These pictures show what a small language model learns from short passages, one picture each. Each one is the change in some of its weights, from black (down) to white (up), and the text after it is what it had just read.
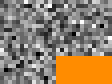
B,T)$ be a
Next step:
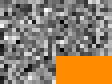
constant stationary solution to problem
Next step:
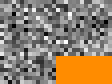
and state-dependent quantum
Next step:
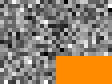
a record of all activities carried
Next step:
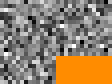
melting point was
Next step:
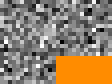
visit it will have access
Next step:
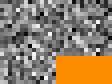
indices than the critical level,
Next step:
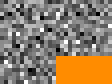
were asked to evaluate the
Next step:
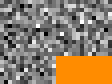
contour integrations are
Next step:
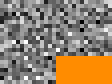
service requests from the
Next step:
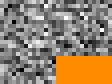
\end{equation} and
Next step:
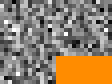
& Sr & Zn
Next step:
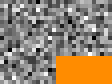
fragment of reality
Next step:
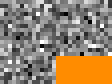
effective treatment the burden of
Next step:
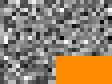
for MSSM Higgs
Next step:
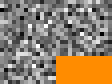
by combining the generating functions
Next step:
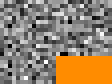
action in spherical domains}.
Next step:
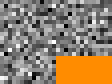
research interests include quantum secure
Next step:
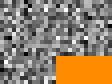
the thickness of the paint
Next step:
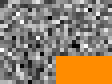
on August 24th
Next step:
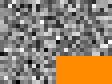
of Modern Physics,
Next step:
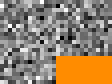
the main problem is to find
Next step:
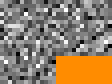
the mixed Poisson measures We have
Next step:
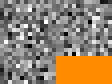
free automorphism group of a
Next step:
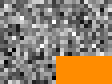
use both intuitive and
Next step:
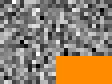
can do a general test to
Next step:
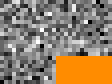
in QCD with massless
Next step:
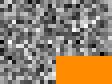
adds additional tables and
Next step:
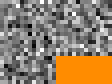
an open problem when dealing
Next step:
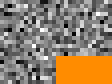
\item There exists an exact
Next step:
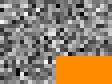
China (under grants
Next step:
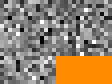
which coincides with the
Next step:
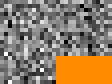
representation of emotions is
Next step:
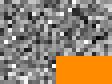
more than one database,
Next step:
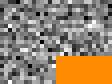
leading order scattering is trivial.
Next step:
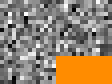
with the full proceedings of
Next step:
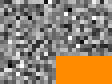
word appears multiple times in a
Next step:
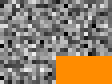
that there is a sequence
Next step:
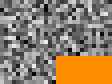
in the dual field theory.
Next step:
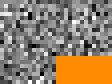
(\Delta)$. So the negative
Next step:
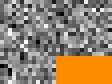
and $\rho_{{\mathbf
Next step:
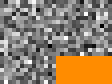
for all the probes
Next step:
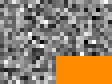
a free factor of the
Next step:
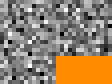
the commercial production of the
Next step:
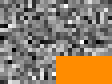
effects, linear and nonlinear,
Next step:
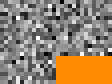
are described in the documents
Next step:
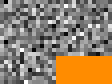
is injected into the
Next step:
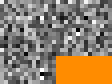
less of an effect on the
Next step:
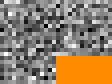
mere humans, but
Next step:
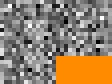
path of introduction into the
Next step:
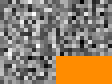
energy computation where the zero point
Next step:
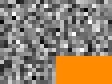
an error depends on the function
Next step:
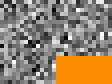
easy to see. At least
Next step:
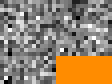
nos guiar
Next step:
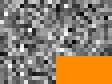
length, the gas behaves
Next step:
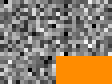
is usually utilized, where each
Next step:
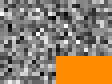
\subsubsection{Sensitivity to
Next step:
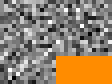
was obtained from all the
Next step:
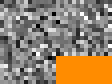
Ultrametric Analysis and
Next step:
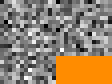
not the cessation of
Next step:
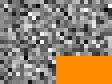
Then is natural to seek
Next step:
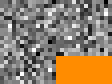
In our situation, the section
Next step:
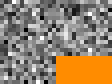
can reasonably constrain with
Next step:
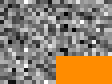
gestures and
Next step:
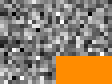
layer on the surface of the
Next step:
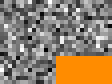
the weights, we will
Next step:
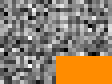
shifted carrier on
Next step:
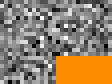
improvement pace. When studying
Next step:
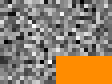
potential to be a carrier
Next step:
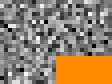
studies in English medium schools,
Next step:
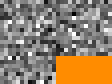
single domain specific crawler
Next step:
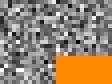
of public spaces to reduce the
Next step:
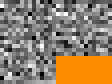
\tand b} =
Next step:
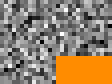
the the resulting curve is a
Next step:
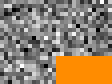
strategy $\hat{\pi}$
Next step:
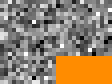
experimental mismatch. In
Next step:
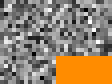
plotted as a function of
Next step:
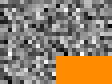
the absence of the NIR
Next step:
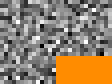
P treatments employed can be
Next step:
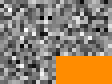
this study provides a theoretically
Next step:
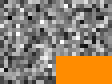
which led to a flexible
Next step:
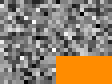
al.} [BaBar
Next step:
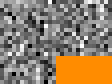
where the effective financing rate
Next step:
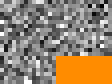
IV reports the experimental
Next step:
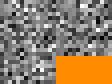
and do not allow us to
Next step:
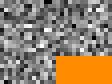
qualitatively eliminated
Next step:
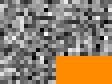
implementations. The study
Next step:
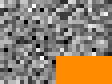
in helical-like
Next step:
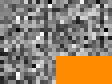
2. **Overview
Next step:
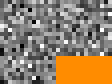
implementation of the T-section
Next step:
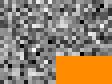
Inserting the standard
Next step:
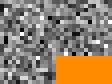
construct an explicit family of
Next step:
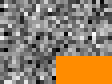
(permutation of particles
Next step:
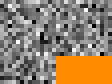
al., Phys. Rev.
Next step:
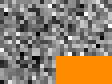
Since $G_k$
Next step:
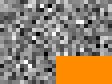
be optimal in this population
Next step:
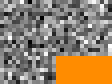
allowing the initial position of the
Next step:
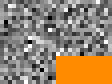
method is more practicable
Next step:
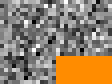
AoaS. In
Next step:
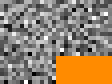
in fact the leaves of
